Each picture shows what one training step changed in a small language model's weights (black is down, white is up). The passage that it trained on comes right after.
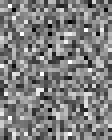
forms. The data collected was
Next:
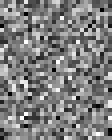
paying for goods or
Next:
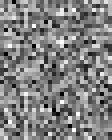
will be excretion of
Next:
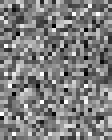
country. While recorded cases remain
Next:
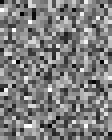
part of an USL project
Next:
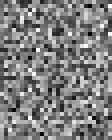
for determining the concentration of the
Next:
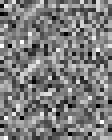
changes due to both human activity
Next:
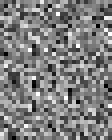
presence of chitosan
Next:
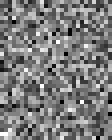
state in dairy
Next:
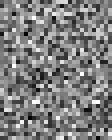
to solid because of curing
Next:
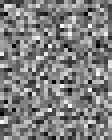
example, the number of natural
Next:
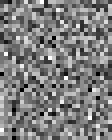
cover, and presence of
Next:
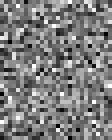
the participants with a master
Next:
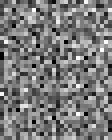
level panel data ranges from
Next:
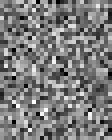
of scenario 3. In scenario
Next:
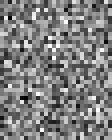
NS; Methodology:
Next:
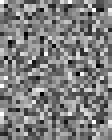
This highlights the need to structure
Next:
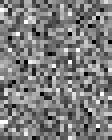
IL-6 was also
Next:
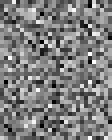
and other funding instruments where
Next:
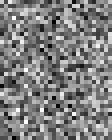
staff straining, handling and
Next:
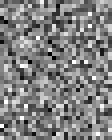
spending on human development.
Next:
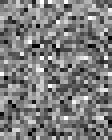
influenza virus that were
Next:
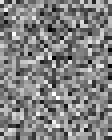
is a gap in the literature
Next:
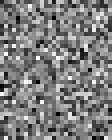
using different laboratory conditions, indicate
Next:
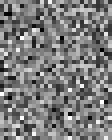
disorder like anxiety,
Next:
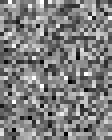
is variable in sea
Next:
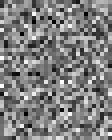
then argue that a single
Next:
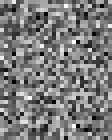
enhance business agility as well
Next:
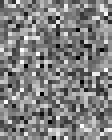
Received Nov
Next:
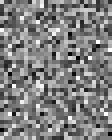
be taking notes of the
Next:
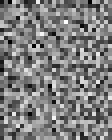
Dynamics of Forest
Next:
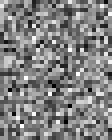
the pharmacies visited presented
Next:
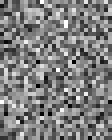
all young people. Read
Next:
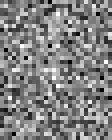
Randolph ABR
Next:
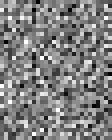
shall comprise of independent
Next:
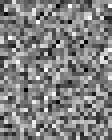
the proper tools to address
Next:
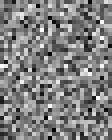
domains. Fourteen
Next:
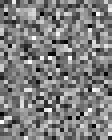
and continuous education, with
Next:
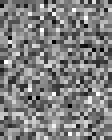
parameters used in the simulation
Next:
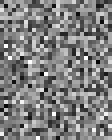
are blue. BMI;
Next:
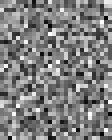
28. Mullen P
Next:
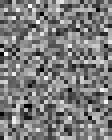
by the first tip for
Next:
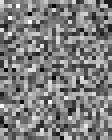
such kind of protocols is
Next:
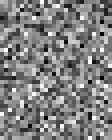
and enjoyable
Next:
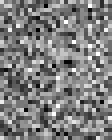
showed equal activity and greater activity
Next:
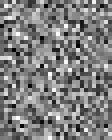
of Civil Engineers
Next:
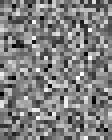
6 months B123 Liver
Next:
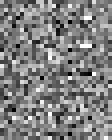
effectiveness of the developed herbal
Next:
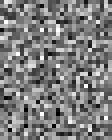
actively supported, especially in
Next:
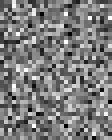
saw in them an
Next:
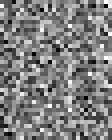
incidents of violence
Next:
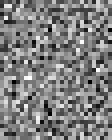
Governments. Also
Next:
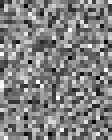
to contribute as citizens to
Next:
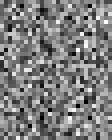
not the case and let
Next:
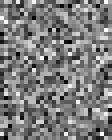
a, b)$$ The local
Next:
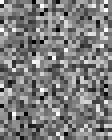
като се
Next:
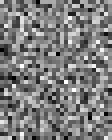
tamper detection and recovery
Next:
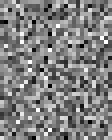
4 CO₂ Emission by
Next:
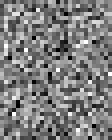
pathogens. As we
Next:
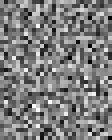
our support team: -
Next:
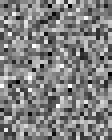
construction." This situation is also
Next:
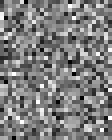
has a highest sensitivity of
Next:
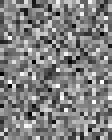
Full name Date and
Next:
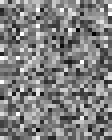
Entertainment have been
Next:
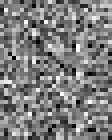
self-assessment when it
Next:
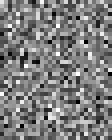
snapshot of a
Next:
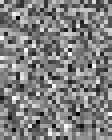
graphite becomes flakes.
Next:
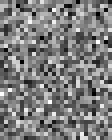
or autumn, what
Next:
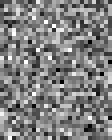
on the appearance of
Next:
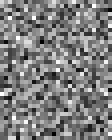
over the last decade,
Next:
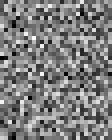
clinical methods, practice them
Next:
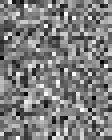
(AICRI) initiative
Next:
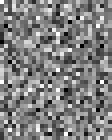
Managing Director of
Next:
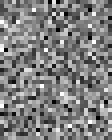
spectrum (500 MHz,
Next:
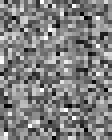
feline epididymal
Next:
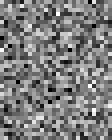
present observational study was conducted
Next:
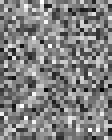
of AI policy proposals
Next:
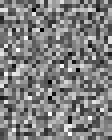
replacement from the box.
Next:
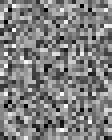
using scintillation
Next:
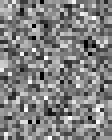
oxazole. The calculated
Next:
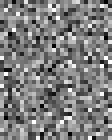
create a vibrant society
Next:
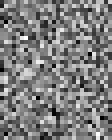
For gas sensing applications,
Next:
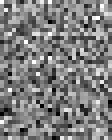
pairs, where the goal is
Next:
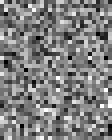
also increases the risk of
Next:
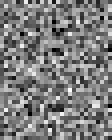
of concerns for such a large
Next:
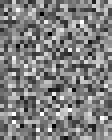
in the first half of
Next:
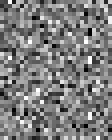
social and environmental impacts associated with
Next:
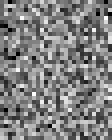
open-pit iron
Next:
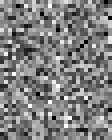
using off-the-shelf
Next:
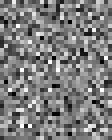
Green financing and international projects
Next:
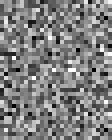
B.P Charting
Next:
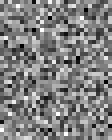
group of 15-59 years
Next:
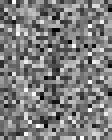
and management reviews are planned and
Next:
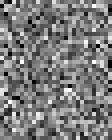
that there was no significant difference
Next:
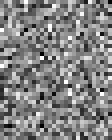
Generally, the
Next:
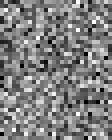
spoken throughout the
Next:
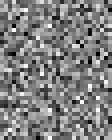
pyrolysis and gasification of
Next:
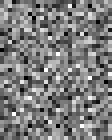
favors to each other.
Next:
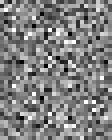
was at once formed by the
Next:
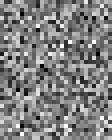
Photo 1 illustrates the
